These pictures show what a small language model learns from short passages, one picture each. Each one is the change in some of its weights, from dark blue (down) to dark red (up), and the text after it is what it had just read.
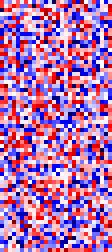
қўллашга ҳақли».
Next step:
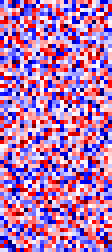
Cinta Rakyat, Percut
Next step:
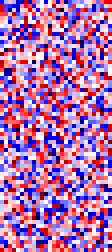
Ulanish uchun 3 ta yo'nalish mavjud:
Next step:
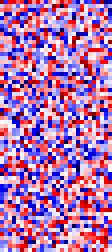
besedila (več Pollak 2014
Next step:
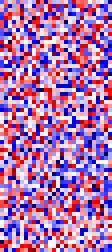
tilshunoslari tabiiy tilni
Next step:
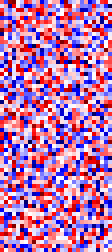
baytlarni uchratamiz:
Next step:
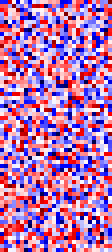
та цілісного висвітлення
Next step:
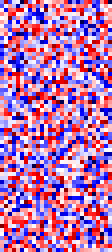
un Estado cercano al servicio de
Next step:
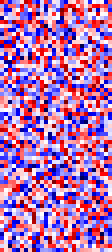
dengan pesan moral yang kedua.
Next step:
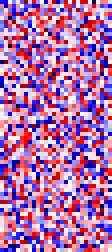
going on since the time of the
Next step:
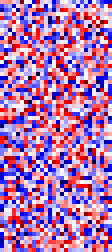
a comunidade que fica envolta a
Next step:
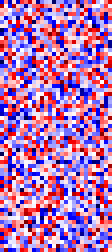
3. Allworth E. The modern
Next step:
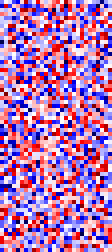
Par ailleurs, dans la société
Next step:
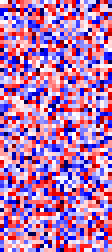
dons et/ou par les subventions,
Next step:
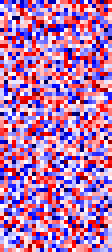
mudiri, veterinariya fanlari
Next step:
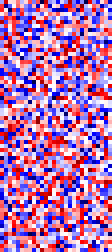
kuz fasli sentabr,
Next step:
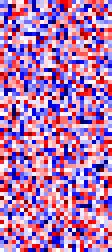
ushlanib turiladi. Ekishdan
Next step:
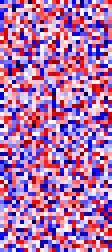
Educacionais Anísio Teixeira
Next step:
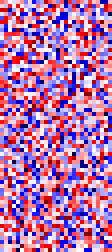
muvaffaqiyatli erishish
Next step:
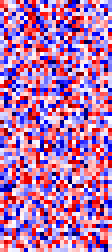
визуализации графа на
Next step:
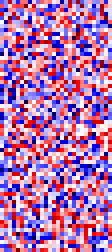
двух идентичных предприятиях
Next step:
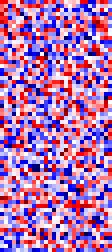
Schweiz gibt es jedoch
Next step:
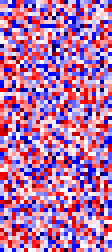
¹⁶ "O'zbek tilining
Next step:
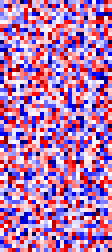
codés selon un ordre
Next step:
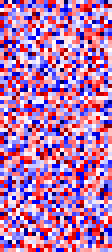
bizning kunlarimizda ham
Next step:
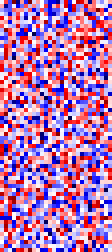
здійснює самоконтроль і
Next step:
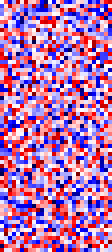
y PostgreSQL. -
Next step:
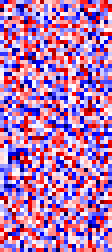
of the building was documented with
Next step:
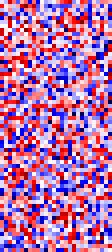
Москвы, которая
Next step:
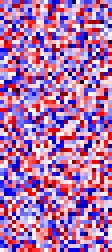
"MAASTRIX IV-V
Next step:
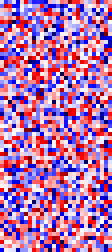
hypopygium, widok
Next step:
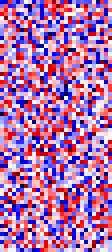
its use in Ukraine V.V.
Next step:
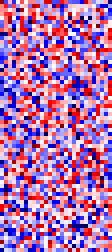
рассматриваемого показателя
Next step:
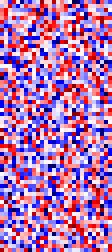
beruflichen Identität der
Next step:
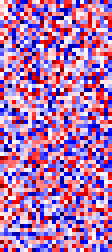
de los inmuebles urbanos y
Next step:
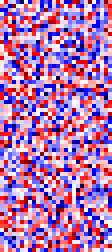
ko‘rib chiqiladi. Tilshunos
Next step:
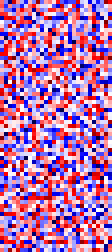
konstruktorlar va olimlarni
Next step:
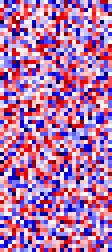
móveis para auxiliar no cuidado
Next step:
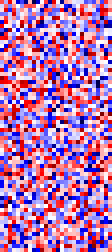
mumkin. Vitiligoni davolash
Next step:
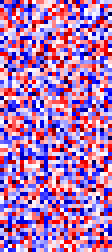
El ICBF, a través de
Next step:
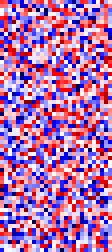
soll zur Leerstelle der Erforschung
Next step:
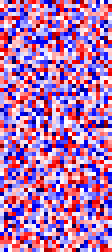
психологиялық және
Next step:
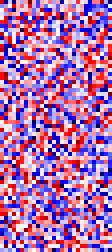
con personas mayores consumen 50%
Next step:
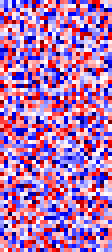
qualitative approach with in-depth
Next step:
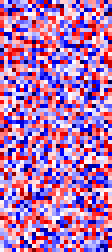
kompetisi guna mendapatkan
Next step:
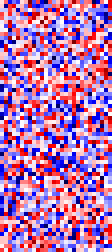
Н.Н. (Бухара)
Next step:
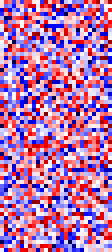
Me llevo momentos vividos y
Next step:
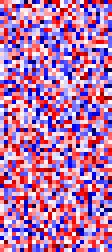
shifokorlik punkti va
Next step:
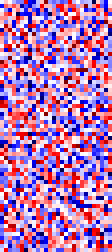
за діями був Ю.
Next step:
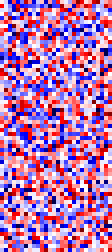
literacy, innovative technologies, information
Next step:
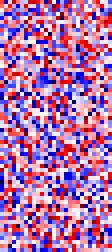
Assim como a melancolia é a
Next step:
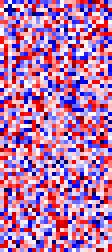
vinodan keladigan daromad ham
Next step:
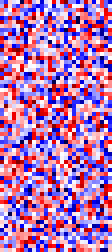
hududlarda yuqori aniqlikdagi va
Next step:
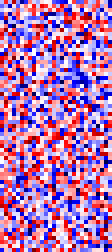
утримувати в чистоті, не
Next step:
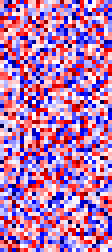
fósiles en Zempoala fue
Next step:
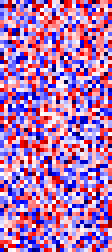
Retorne APENAS o texto
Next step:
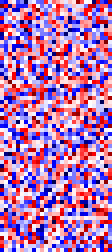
Instalación (Ki Method
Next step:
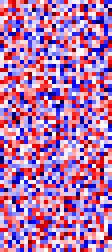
jiddiy e'tibor,
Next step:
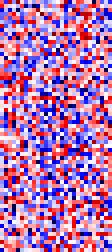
qo'yish, izohlash,
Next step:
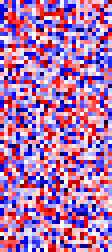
do Espírito Santo, 2013.
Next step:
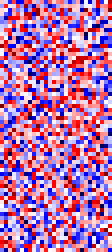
ослабление напряжения.
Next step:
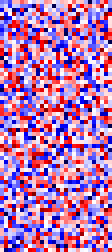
migrantlarining Koreyadagi
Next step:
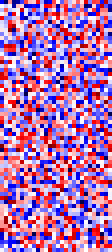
et. al 2018 papel articulado
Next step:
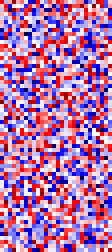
ega. Shaharning mumkin bo'lgan har
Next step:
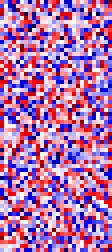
acidente de trânsito, e
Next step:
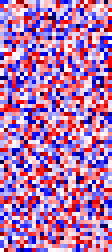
tanto, criamos também uma página no
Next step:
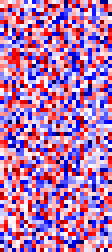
muvofiq mos keluvchi qiymatni
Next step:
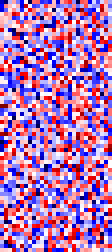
маркетинг стратегиясини
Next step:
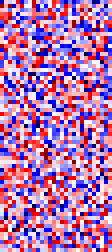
o'zaro hisob-kitoblar
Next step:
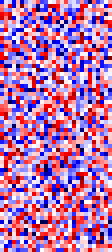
nuqsonini pedagogik-psixologik
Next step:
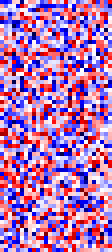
karakteristieken van zowel
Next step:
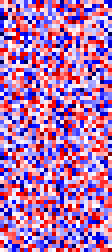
afin d'amorcer réellement le
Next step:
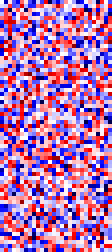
требования к профессиональным знаниям
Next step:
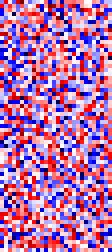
services de santé qui est en
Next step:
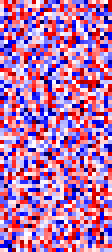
فناوری اطلاعات در
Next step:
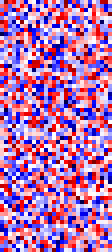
moliyaviy inklyuzivlikni,
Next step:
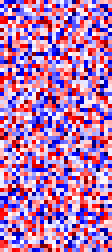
«green» economy. The
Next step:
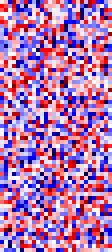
BRINGS TOGETHER
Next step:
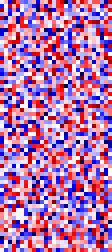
lini masa penelitian, supaya
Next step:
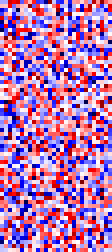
em UTIs, reduzindo
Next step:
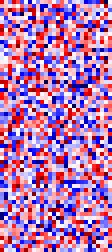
распределять или регулировать
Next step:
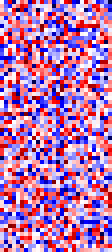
навчальний матеріал і
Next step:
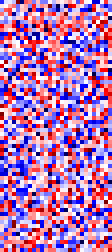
2 .Зокирова Шахноза
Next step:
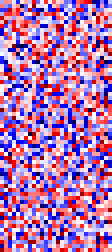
der bei ausländischen Kindern durch
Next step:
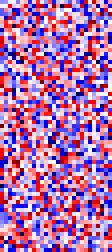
treino e esforço do filósofo
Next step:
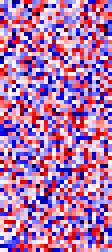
utanç duyabilir.
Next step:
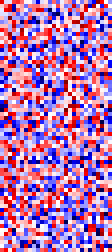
DE RECOLECCIÓN DE
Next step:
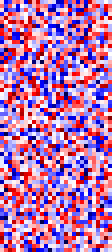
les réformes engagées par les
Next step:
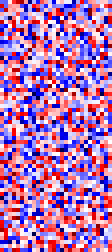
plus). Leur patron pouvant se
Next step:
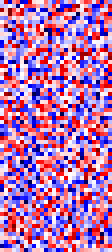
приведены на рис. 6.
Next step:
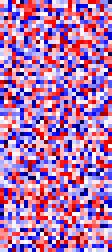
e a determinação do rendimento da
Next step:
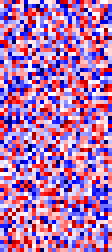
massiv shish, plazmatik
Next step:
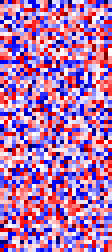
escolar, em especial, é um reflexo
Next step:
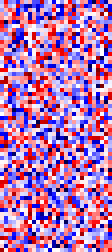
ma'lumotlar keltirilgan. Umid
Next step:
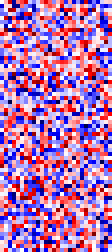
e 166 tek nëndarja
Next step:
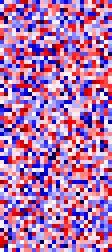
a temáticas raciais. Parte-se
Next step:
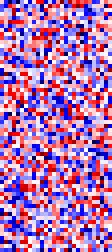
and Research*, 2 (6),
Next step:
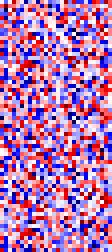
zu können und nicht zu viel zu
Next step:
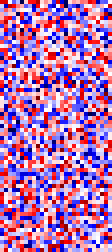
labeled '1000 мV' and
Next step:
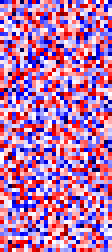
management decision-making using
